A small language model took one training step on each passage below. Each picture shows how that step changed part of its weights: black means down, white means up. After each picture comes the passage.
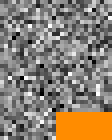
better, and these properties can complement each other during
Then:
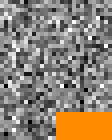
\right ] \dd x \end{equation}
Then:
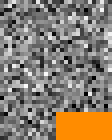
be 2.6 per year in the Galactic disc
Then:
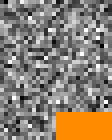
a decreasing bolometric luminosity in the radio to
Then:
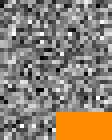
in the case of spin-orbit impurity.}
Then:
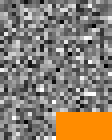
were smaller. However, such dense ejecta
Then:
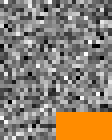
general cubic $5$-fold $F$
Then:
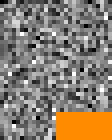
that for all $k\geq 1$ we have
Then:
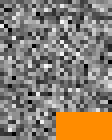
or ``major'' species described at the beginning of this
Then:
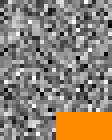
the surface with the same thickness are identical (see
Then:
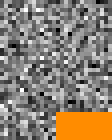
linear manifold of all tensors of order
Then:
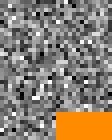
by the sound velocity $v_s$ and
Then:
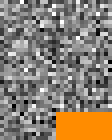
Hedge algorithm is a Dual Averaging
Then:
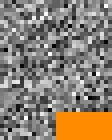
measurement and analysis, a $\mu$PIV
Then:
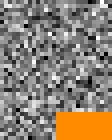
sections at intermediate energies are performed on the basis of the
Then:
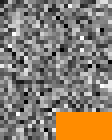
a simplicial semigroup, then Sturmfels
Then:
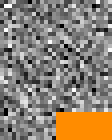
equals its (weak) derivative at the point
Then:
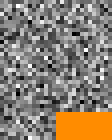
are no studies on the $Z_N$ symmetry
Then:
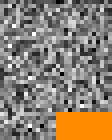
that for any $b\in\P$, the
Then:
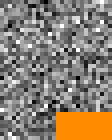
major drawbacks of WiFi-based
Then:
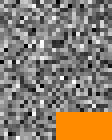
local-time effect at the small space distances is resolution
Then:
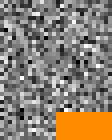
of treatment support, distance participant walks to
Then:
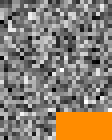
We observe that the convergence order for all jump conditions
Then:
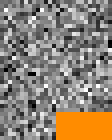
photospheric Comptonization process, but with
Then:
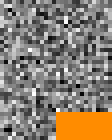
the median OmixeR(row) score and
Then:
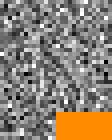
$a = \delta$ and both relations are given
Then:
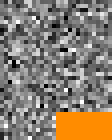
a \textit{homogeneous spin structure}
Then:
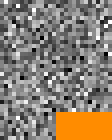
angle slice of it can be thought of either
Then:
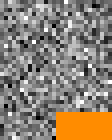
the “Add Health”
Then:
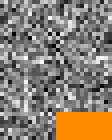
is supported by NSFC Grant Nos.
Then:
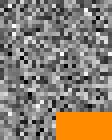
triangle with rational side lengths and the rational area is
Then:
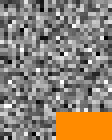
33rd Annual ACM/IEEE
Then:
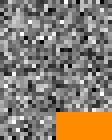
the input has a two-dimensional circularly truncated
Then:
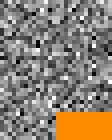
for systems that are linearizable by static feedback
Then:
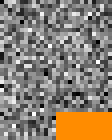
training phrases), \textit{content
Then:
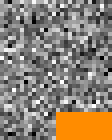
tools from the bifurcation theory for this class of
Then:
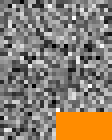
Definition \ref{defn:lower.triangular}).
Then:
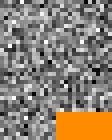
components. For each component $N_i$ of
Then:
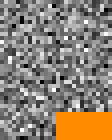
the sensing phase, the ST receives the
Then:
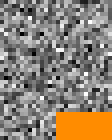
be induced by thermal heating with electrical
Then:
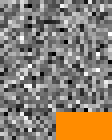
decays and the intranuclear cascade;
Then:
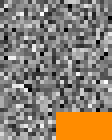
image has a dimension of 416 rows and 72
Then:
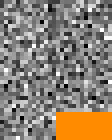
proposed form $\bm{U}(t)$ represents a
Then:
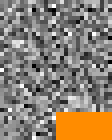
Mkrtchyan and Shmidt
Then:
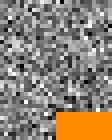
M_r||=|u|$. This is consistent
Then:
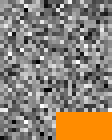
also provide a detailed description of the tasks in
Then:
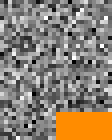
\begin{figure}[t] \centering
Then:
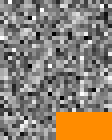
relationships between the quality of system elements across different
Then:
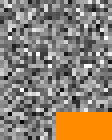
options to achieve interleaving, such as
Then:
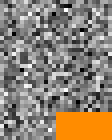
translate into $$(6.2) \qquad
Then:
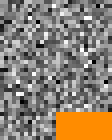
We checked that the four scenarios considered for the lepton
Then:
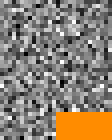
of pulsars, yet the physical mechanism of their
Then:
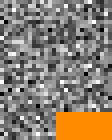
Kilo-Degree Survey
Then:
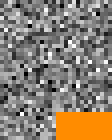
$m$. It is relatively easy to check that an
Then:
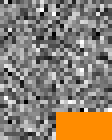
it has a saddle point by looking at the structure
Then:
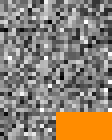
the coding project. She suggested that it would
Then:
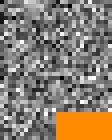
references therein) for further details regarding the cluster
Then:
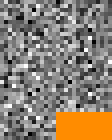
of) the various charges, e.g.
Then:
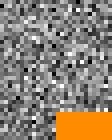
explored through astronomy. Active
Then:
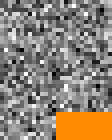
For $m=0$, the gauge group is the
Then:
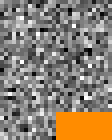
downsample the data with time and space step $\Delta
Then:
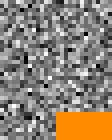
As mentioned, the challenges involved in these queries together
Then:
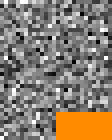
into data that are represented as 1 or 0 according to
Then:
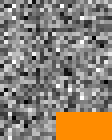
captured by the medium. The branching process controlling
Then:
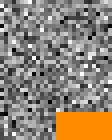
\, d\mu\geq \bigl(\int
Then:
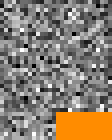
to $x$. As an illustration, we solve
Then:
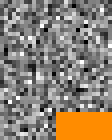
$R$ be the midpoint of $\tau$.
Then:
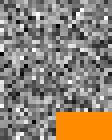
and Hamiltonian} \label{Sec:IIA}
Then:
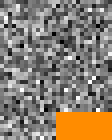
Tr}\hat \rho =1$) is said
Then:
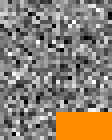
\times 10^3$ g/mol after
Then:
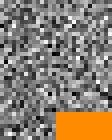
\begin{equation} S_2=\left(
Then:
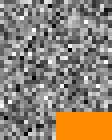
the compact tree $ \mathcal{T}_\alpha$.
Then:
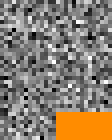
over to sequences of matrices: a stationary ergodic sequence of
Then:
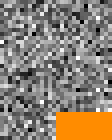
represents the Bosonic holon. In terms of
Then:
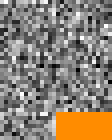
an architecture that can be used to learn
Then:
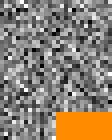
of RadioPhysics, Yerevan State
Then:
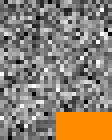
along $z$-axis. We use the
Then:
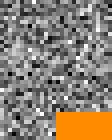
the set $Crit^a$ consists of
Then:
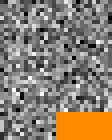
outline the extension \cite{theorem} of
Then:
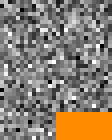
a graph~$\graph$ is astral if and only
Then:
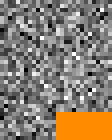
overlap, though the restricted number of events in the overlap
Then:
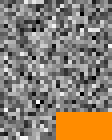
served to give the energy of the gravitational field for
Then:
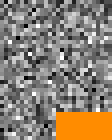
anomaly at $T_C$ and the
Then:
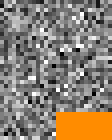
to the assumption of Lambertian
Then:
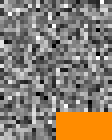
Southern Norway. Due to
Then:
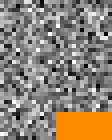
\Aut(V)$. The space of
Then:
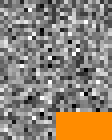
$\partial P(p,q)$. By
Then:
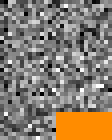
row no.\ 4 of Table 1 in the latter
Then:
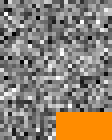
any pulse sequence the system is kept at
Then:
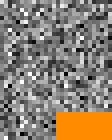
derivative} of a time-dependent tensor $q$
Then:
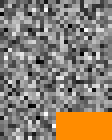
each panel coincides with the center of mass of the
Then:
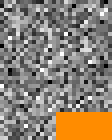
to predict a non-zero genus. The second
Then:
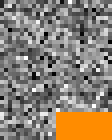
for the bulk topological transition. We also obtain the typical
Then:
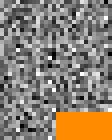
\end{thm} \begin{proof} By
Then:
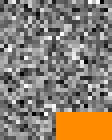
congruent to 1 modulo 3 and in general
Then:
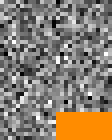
of the following families: \begin{enumerate}
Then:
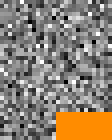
Theorem \ref{th:3} and the Cauchy
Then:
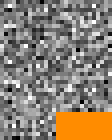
curve fitting of the MIRI data, for which
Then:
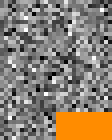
``intermediate" configuration. We made an explicit connection
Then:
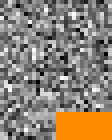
$x_i$, and define its weight by
